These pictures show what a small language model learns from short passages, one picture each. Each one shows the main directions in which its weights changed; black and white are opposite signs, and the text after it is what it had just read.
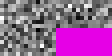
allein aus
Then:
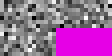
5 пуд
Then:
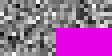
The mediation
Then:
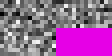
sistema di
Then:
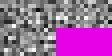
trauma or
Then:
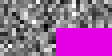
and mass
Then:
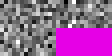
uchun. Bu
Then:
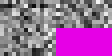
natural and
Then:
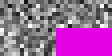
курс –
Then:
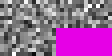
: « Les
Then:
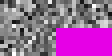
- ta'lim
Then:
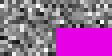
а када
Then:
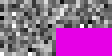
une stèle
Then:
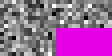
ва уни
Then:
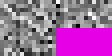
entrada do
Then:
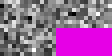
va Internet
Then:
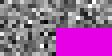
el optimismo
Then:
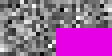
dos termos
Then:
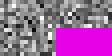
effective in
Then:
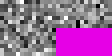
debido a
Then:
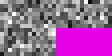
opera em
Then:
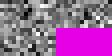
PL i
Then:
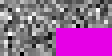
trata de la
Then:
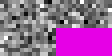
longo do
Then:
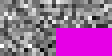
state and
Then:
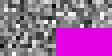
e gatos
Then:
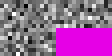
é a rede
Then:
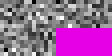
больных с
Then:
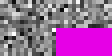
esencia de su
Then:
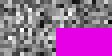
estudio se
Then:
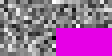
sistema de
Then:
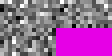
à nova
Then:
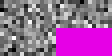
новин за
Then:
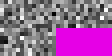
a crisis
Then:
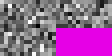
necesidad de
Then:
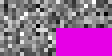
margin of
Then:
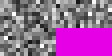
transă este
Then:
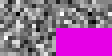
tous les
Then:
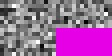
reflexos na
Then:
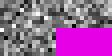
de Las
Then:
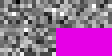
De mit is
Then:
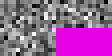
de aplicação de
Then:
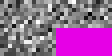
ham shu
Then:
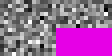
reflexão que
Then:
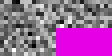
у січні
